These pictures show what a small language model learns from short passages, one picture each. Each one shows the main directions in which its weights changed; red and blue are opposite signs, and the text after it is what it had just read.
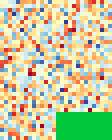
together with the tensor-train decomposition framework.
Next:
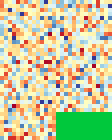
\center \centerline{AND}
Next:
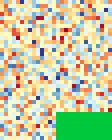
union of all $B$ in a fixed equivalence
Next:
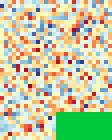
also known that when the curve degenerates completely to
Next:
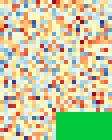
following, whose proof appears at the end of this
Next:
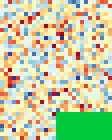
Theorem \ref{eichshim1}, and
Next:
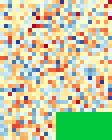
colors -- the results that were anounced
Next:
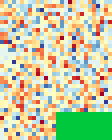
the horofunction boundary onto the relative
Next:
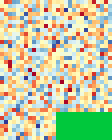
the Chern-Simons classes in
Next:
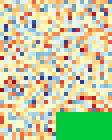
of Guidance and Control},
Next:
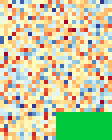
According to the paper “...it
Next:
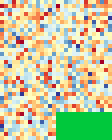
solution to the \textit{projected
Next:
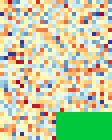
a more broad, and generalized way.}
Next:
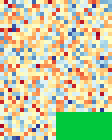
flexoelectricity in
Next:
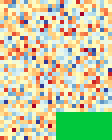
Section \ref{region_R}). To show
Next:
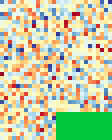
each $\Sigma_n$ the section $\rho$
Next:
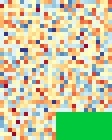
same form as \eqref{4.4} under
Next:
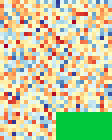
any genuine $ \GL(d)$
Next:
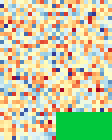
we may choose sufficiently small $\delta$ and
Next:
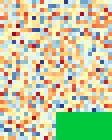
Let $w \in W$. Every reduced expression
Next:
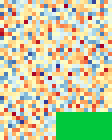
be solved using general conic solvers, and
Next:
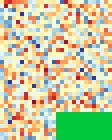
double algebras: Drinfeld double
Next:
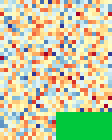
proper Euclidean geometry is a special property of
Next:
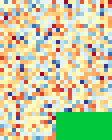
is $\A_P$ a Hopf
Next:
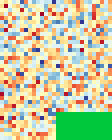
$X$. \rm \bigskip \noindent{\it
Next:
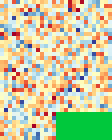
\right \rfloor = \left \lfloor
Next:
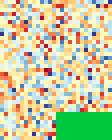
\begin{equation*} \begin{split}
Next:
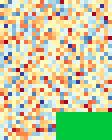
First, We consider the linear boundary value problem
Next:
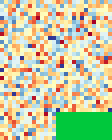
say that the generators follow a "square with
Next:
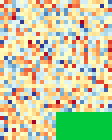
of the solution to the IBVP
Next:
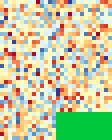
identical in all layers, the results
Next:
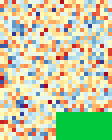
However systolic complexes equipped with
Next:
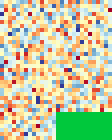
more formal language, we will say that
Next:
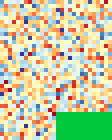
primes, and 0 otherwise. To do this
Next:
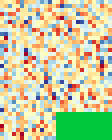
by \begin{equation}\label{P0}
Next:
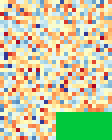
was confirmed numerically. {If
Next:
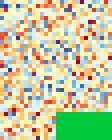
$n=7$, the ``Thomson
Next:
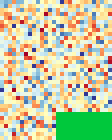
$|C_t|$ or increases by one at
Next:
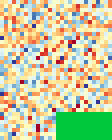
satisfied. Finally, suppose that (vi) is
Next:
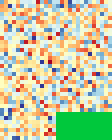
Refer to (1.3). Suppose
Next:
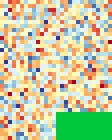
here in dealing with the right-hand side
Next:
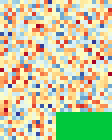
the global correction function. We get the corresponding
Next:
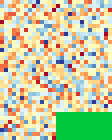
cut outside $\chi( \Ho )$.
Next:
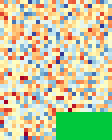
every assignment of colours. We prove
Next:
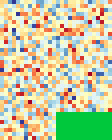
of this double coloring is the weight of
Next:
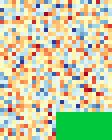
from the Riemannian structure on $M$ defines a
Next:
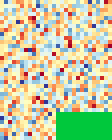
no reason to change his belief;
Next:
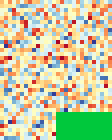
all systems $Cn(A)$ in
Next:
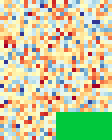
([LR]). \bigskip In this
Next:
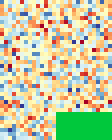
projective birational morphism $f: Y\rightarrow
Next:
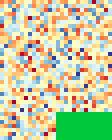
later quantities, via the Siciak and
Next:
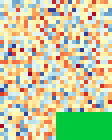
of the lattice, fixing the realizer can
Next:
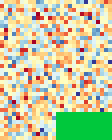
Define the events: \begin{align*}
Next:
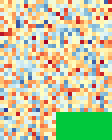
and the sparse no-feedback models
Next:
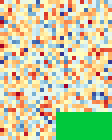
$\nu_i$ be a probability measure defined on
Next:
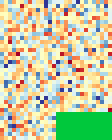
Theorem~\ref{theomainPol} can
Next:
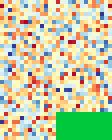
same as that from the Fibonacci series
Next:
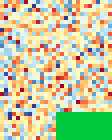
$M(\theta, \boldsymbol{\tau},
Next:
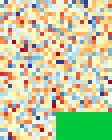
that $4$ is the minimal possible dimension.
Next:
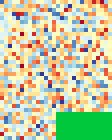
part $<p$ with compact support in
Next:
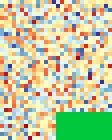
most finitely many zeros, but $F$ is
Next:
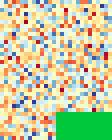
\subsection{First application: exterior
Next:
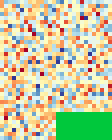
. \end{equation} \end{itemize}
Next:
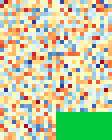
\in (0,t)$ such that
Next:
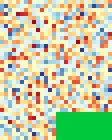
conclude that for $p \ge 3$ and
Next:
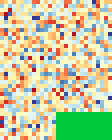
Multiscale basis functions are constructed in the
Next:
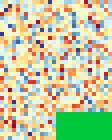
In fact, the class of semi-algebraic
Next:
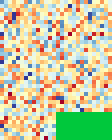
analysis of the model would first be required in order to
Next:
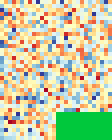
the upper bound of the sum appearing in
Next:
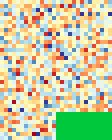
First we make quantitative estimates on the recurrence
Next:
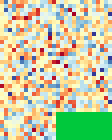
= \lambda(f_{\Gamma})$. A curve system
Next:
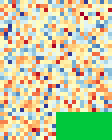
planar complete bipartite graphs
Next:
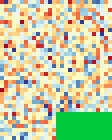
Hall $\pi$-subgroup of $G$,
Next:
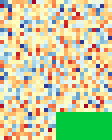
through Darboux's approach, see
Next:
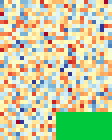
descent (SGD) method, which has
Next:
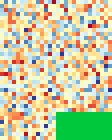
spinors: $D \varepsilon_i =
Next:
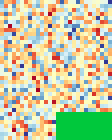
\end{aligned} \end{equation} with
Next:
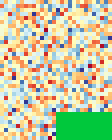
and different undeformed element sizes. Forces
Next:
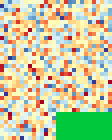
a dual-loop control strategy is used.
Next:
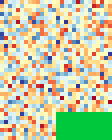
given a compact Lie group $G$ and a smooth
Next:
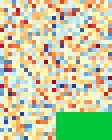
is optimal if $V(G_1)$ is
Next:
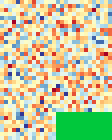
series (\ref{Dcov_Gamma}) as
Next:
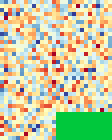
is separable if it can be expressed in the
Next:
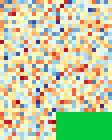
al}, kindly related to the author in a
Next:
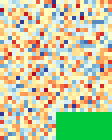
subset.\\ Step 4:\\ To finish the
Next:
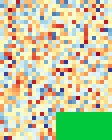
cited. Bismut's formula
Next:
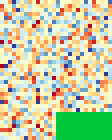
the features of the hierarchical extension
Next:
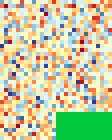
``Max'' implies that the configuration is
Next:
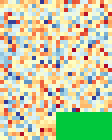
now lies in the {\it upper}
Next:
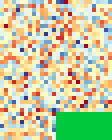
and moved to the rear. \endproof
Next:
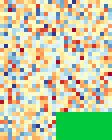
\smallsetminus I_E^*$, or
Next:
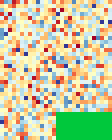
a closed ideal of $\cF$. Then $\cA
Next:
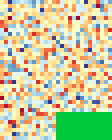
little $q$-Jacobi polynomials
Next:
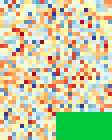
=r_i \quad \text{for}
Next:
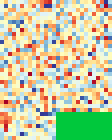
(see Zhang 2001). As we
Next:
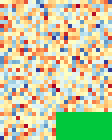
\label{lem26} Avec les
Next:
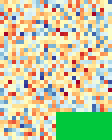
taking the limit as $s \to t$:
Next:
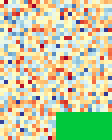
$B$ is a simple shift, we
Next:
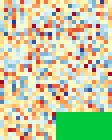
for any real $p \geq 2$ (or
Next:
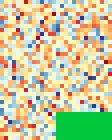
\noindent Since the gradient ${\rm grad}
